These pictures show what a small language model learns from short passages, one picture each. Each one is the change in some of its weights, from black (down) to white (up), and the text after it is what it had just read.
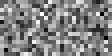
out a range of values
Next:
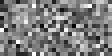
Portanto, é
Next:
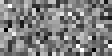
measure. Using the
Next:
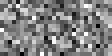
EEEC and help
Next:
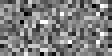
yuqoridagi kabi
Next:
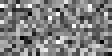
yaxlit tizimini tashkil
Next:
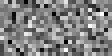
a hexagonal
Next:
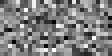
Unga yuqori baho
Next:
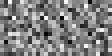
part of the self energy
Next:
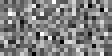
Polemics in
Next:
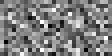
была создана
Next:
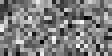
Tabel 2.
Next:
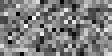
ethical system.
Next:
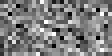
va sujeti asosida
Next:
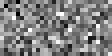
thermal diffusion time, and
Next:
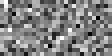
of 3D LTE
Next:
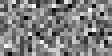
continues to
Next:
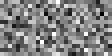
In this case, when
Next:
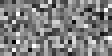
é comum o
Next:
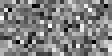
that the damped
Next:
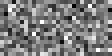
ҳам шундай
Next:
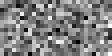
among his sample showed
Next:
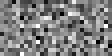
Uniqueness And
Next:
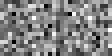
de la familia
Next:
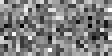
the limit of infinite
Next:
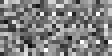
pedagogik nuqtai
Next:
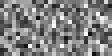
Let us first consider the
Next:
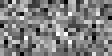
While neither the
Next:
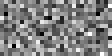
и составляет
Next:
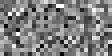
of Physicians and
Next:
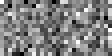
Real Academia
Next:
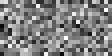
for example ALE
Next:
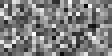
first compare our results to
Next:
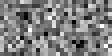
atomic gases have been
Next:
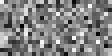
the results of two different
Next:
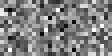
an interesting shape corresponding to
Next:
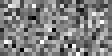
axborot tizimidan foydalanish
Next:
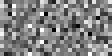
The gate oxide
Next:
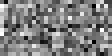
from the polarized into
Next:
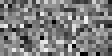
va mahalliy
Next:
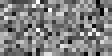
einfacher ist
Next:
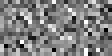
an Inventory of
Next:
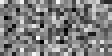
bir kayıt
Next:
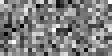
the formation of a new
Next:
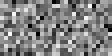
with respect to the
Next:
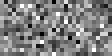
with experiment is obtained for
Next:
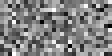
el individuo una
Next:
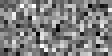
limit was then set by
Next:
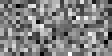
providing reliable
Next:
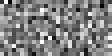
fluxes in the
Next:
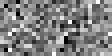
their standard errors, and
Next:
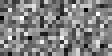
section, we construct
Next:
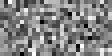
Instituto de
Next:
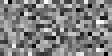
направлених на
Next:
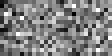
Moreover, it has
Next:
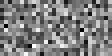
employés Axek
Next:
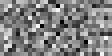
extend these electromagnetic
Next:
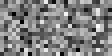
mazmun kasb etadi. Bu
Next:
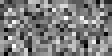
strategik rivojlantirishning
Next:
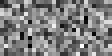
research interest, impact and
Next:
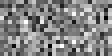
en lo social.
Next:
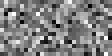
C mode in 2L
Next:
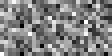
paper that GSA can
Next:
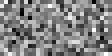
DNA amounts
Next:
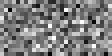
are damped.
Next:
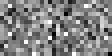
in differential bulk
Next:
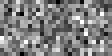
internet instable,
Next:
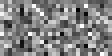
way to align different
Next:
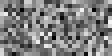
started to decline
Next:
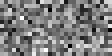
ilovalari uchun
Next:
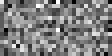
and future behavioral
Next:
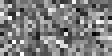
uning rivojlanishi yanada
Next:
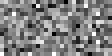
If one carries out
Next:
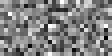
Protein Data
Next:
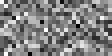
a aplicação de
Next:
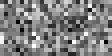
restaurer des
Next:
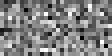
but also scientific importance
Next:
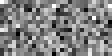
norteadora da
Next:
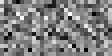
do significado do
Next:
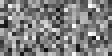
velocity field, the
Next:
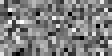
Em. Tratat
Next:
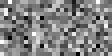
of adaptive control of
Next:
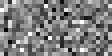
in Fig. 2.
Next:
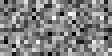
que ayuden a
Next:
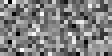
surfaces. The domain
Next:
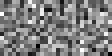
knowledge. These typically
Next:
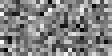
the fractional energy
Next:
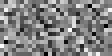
\epsilon <1
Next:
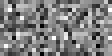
then we have the
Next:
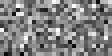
the Coulomb
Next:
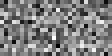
mumkin bo'ladi,
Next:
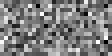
chosen for transmission to
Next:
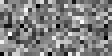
the chosen parameter values,
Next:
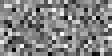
define the angular size of
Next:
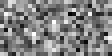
spirit that existed
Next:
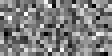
and finally when it
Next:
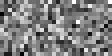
the Brain:
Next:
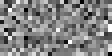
fechada en el
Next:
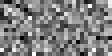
bandligi borsida
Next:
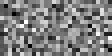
7 – опорна
